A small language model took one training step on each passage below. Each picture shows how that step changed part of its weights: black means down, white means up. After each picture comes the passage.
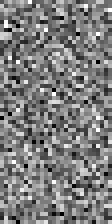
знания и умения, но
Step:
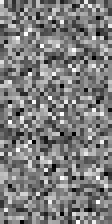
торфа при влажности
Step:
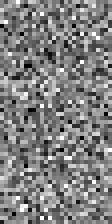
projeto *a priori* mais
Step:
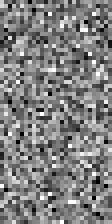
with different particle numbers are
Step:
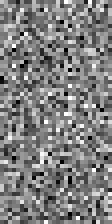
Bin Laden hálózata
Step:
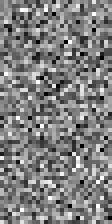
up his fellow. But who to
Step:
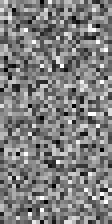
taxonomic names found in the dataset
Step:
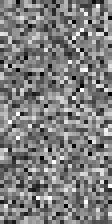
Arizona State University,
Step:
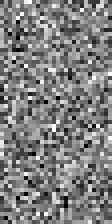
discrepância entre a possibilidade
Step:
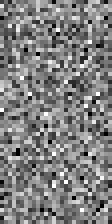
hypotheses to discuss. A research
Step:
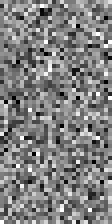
ham tolada bu deformatsiya
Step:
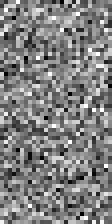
Journal of Culture and Art
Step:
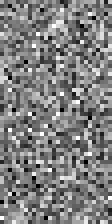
the research infrastructure RISIS)
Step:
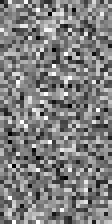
the WP Data, and there are only
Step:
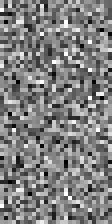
6-БАП, ИУК,
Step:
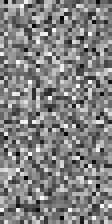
solid phase or coexistence of the
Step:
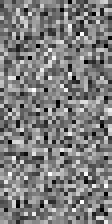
1(a). This structure is highly
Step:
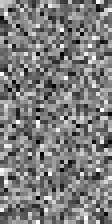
sumber dan teknik, data
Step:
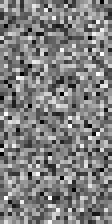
{\it effective curved spacetimes} in systems
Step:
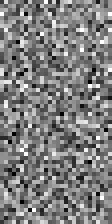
of decision trees & supervised
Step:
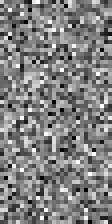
We further test the performance of SOM and
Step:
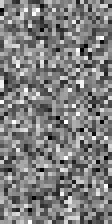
resistance and single-crystal
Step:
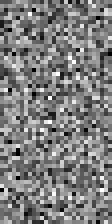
and helps workers to pull their weight
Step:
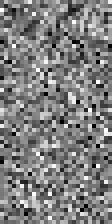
geral, e em parceria com o
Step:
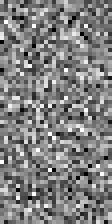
and letting the $y$ circle
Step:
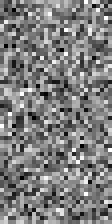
láthatóan falba
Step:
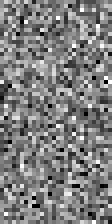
models often exhibit episodic
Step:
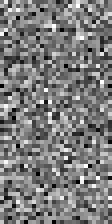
magnitude of the vectors in the space
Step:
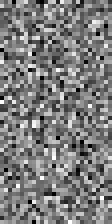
colloidal suspensions in water
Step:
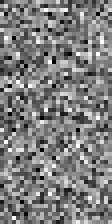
those obtained in experiments and simulations. To
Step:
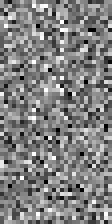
ergonomics point of view. This was
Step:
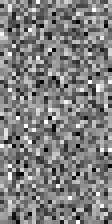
формы и содержания
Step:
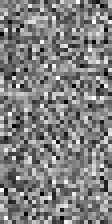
a patrimoniului
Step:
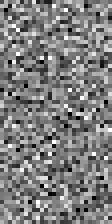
Physics, Moscow State University,
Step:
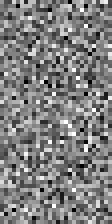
responsible for collecting, organizing,
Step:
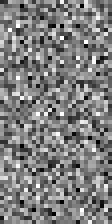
for small bit width. Most
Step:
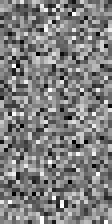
70 % учащихся
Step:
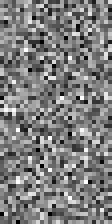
stiffness, corresponding to:
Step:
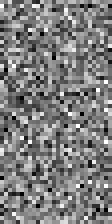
ta'lim jarayonining
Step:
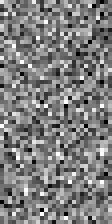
di eventuali dati anomali
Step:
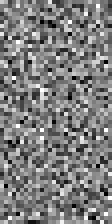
of law and formal rules originate
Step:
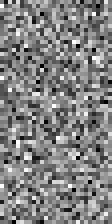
im schriftlichen LNW)
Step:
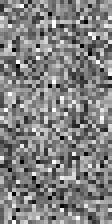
the DE EoS as the following
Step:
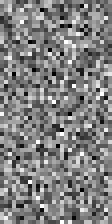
Companies, Inc. 3.
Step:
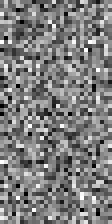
and sufficient condition for a BH monoid
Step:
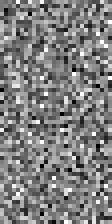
during last few decades (see,
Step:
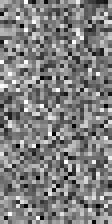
two orthogonally polarised light
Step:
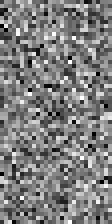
they undergo transition to synchronized
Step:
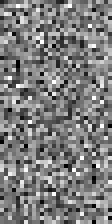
\urlprefix [0]{URL
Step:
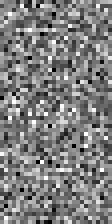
musical information. Readers can refer to
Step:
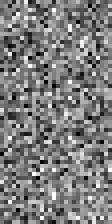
\end{equation} where $\langle
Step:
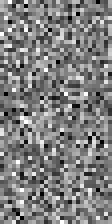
bazasidan olib ularni
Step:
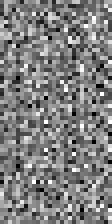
М. А. Дергач,
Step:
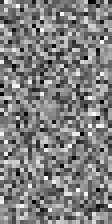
texnologiyalarini joriy
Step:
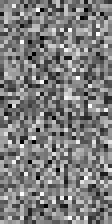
of place and belonging and strengthening social
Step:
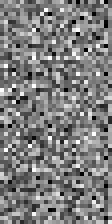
ліс – 4 види з 6
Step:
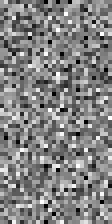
of other galaxies give EM values in
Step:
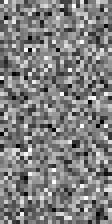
are not valid. We hope action
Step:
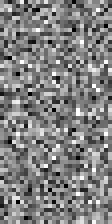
- неизвестные.
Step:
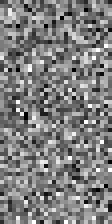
muvofiqdir. Bir
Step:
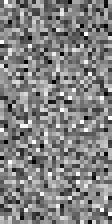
Kokonendji [8]
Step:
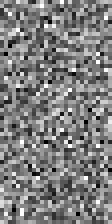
expected properties of $\mathcal{H}$.
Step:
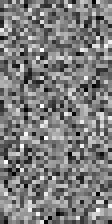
of preventing nausea and
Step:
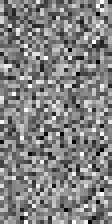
broken lines do not. The channeling
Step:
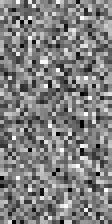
our research implies that pap smear
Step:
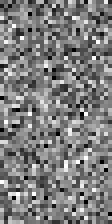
dark energy using four complementary methods:
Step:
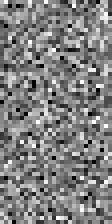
structure that has objectives like scalability,
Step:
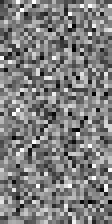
Data Mining, Machine Learning
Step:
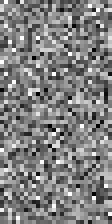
field. The study of binary and multiple magnetic
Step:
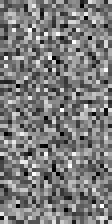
qilishda psixologik
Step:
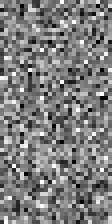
that in their co-present lessons.
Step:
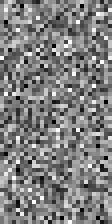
localitatea Sebeșul de
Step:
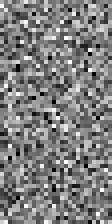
As one of the most popular toys in
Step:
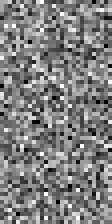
Bahasa Inggris
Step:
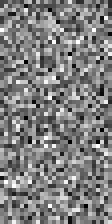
gelang GPS untuk
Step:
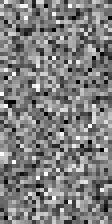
a complex but gradual manner which make
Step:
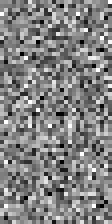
deserves special attention.
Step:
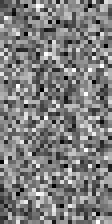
AKI, acute kidney
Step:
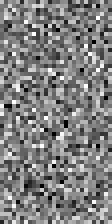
and QSOs. These are defined by the
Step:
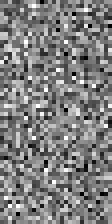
microwave signal is used in
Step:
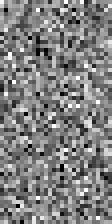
ensemble, the free energy $F$,
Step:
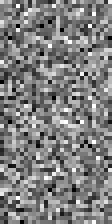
холажон) сўзлари
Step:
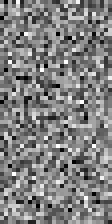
different temperatures.}\label{rh}
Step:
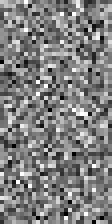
Orthogonal frequency division
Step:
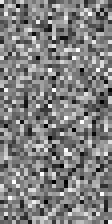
is given. The model captures the
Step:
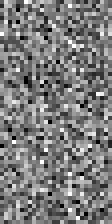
with King-like models (see
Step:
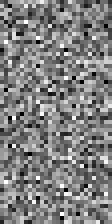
de empréstimos sejam
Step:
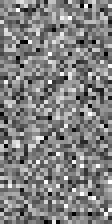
a photovoltaic installation by
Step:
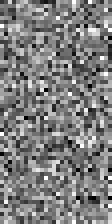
"في العهد"
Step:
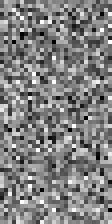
frequency $\omega\approx\wp$
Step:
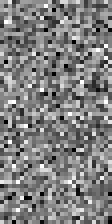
by the firms for their whims
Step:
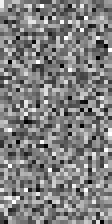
actual object of research). Figure
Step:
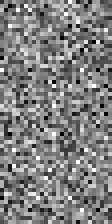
-- the foregrounds. As previously
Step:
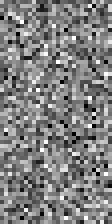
глубокого понимания
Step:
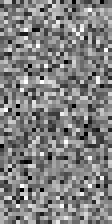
L \cdot \sigma_{event} ,
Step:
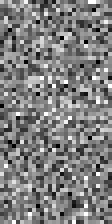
of sites $\mathcal{L}$.
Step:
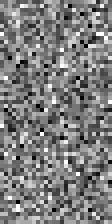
be used to examine structural
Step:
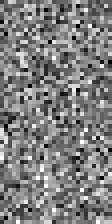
UzPITI-201 of the
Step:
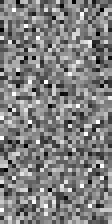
centre of a larger part. Atop the
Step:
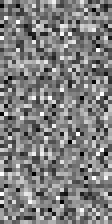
M.K.V. The Water
